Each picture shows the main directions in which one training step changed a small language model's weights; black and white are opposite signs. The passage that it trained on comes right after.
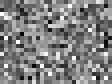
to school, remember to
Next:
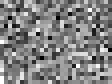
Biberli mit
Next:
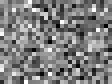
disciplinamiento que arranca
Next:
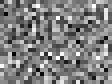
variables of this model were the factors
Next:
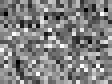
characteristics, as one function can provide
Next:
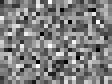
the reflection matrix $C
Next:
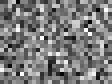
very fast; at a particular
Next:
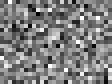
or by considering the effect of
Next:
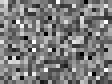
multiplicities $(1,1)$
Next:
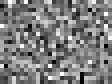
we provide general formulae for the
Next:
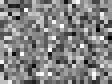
Germany, Ireland,
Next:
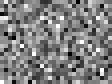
\Pf. Denote by
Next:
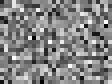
question in the affirmative
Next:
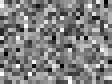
the analogous theorem holds for
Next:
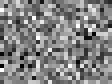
yuzaga kelayotganini
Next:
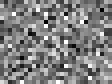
E-Commerce Agro
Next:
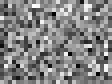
features of the mediator have
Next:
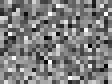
\bigcup_{i \in
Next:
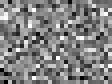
involve modifying interventions to
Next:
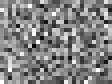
business, administrare și
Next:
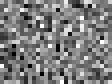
xil yo'nalishlari
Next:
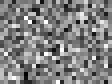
Nagapattinam and
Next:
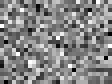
peroxidation induces
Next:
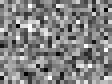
alternative if it is both left and
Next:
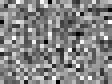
and data mining are different.
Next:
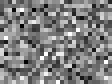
Knol, H.
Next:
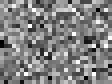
To scale the image, write
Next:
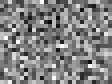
jihatdan tarbiyalash
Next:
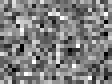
# symbol to produce a key for
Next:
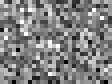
will be denoted $p_i
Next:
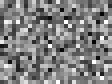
$ for all $x\in
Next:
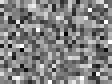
domínio permanece
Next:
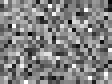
dei piatti ovali
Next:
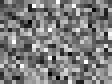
hold and $\lambda \leq
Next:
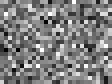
governance; peace.
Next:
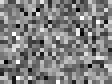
in the latter case, the
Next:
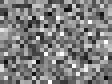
been selected randomly. The
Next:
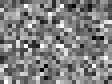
– Ленинград;
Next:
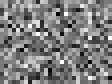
particularly Muhiyuddin
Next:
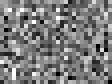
e a contribuição do
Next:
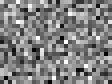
and organizational characteristics of pedagogical
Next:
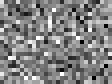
of other commonly used methods.
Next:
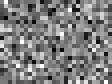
out successfully. The implemented
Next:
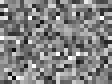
hd\mu = k =
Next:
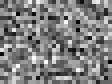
bajo la presión
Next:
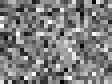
for all $2k$ and
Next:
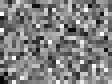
like \begin{eqnarray*}
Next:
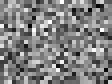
as delay (3). Interim
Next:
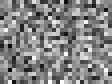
destruction of the student's
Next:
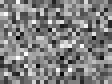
как внешнее,
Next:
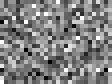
the property that $[\gamma]$
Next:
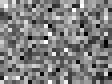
The classical case when $\mathcal
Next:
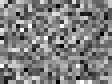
where their centres give rise
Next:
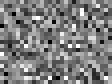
related their irrationality to the
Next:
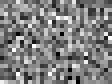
государственной премии
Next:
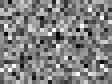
tushunchasi va asosini ham
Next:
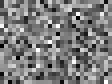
the limit. We can present the
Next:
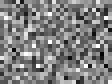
to confirm or refute clinical
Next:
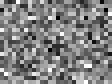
is that it is impossible to
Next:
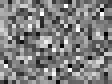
tizimlari qo'llaniladi.
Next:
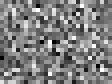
conduction equation that describes the
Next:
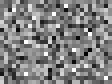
that policies and projects fit
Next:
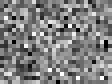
social-ecological systems to
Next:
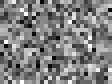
with the explanation that a
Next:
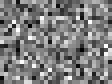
анализируются основные
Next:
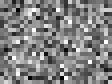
NASA, Michelin
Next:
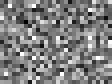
Abstract Nowadays,
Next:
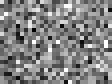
were comparable to those of other
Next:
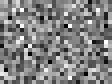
dimension of a linear subspace contained in
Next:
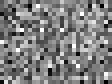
language closed under reversal such
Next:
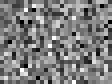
components, the components consist of
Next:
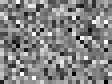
in laser devices. The
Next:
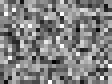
requires a large amount of practical
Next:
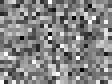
the number of USV;
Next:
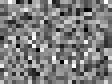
is spanning; we will
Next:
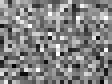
contains $n+1$ points
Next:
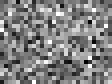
of exposure light,
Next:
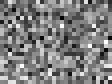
writing the final draft
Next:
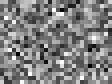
seminars, trainings,
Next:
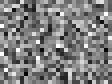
ensino, a visualidade e
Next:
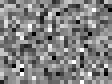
given in Table 3. Organisation
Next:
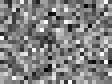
\sum_{\tau \in
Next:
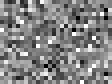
more people will become participants in
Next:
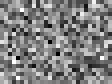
polyamide (PA)
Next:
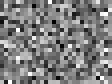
to achieve true affordability
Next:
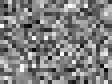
addition, we mapped the
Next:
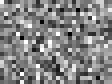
gives a precise criterion
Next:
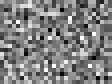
los espacios son: el
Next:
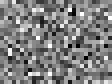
Butterworth filters is of
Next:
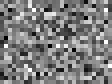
In 2022, WIT was selected
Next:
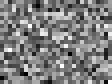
whether, for $n \geq
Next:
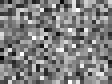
D)\cup (D\times
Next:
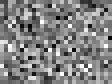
neighbor-balanced distance
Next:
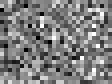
samarali yondashuvlarini
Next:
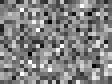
i miasnykh
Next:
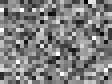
flask and heated to
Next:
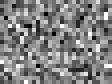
another evaluation form a month after the
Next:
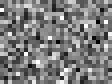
КАДРОВ В
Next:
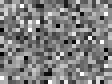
findings from the THD
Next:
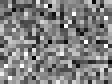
dans le bord de ces
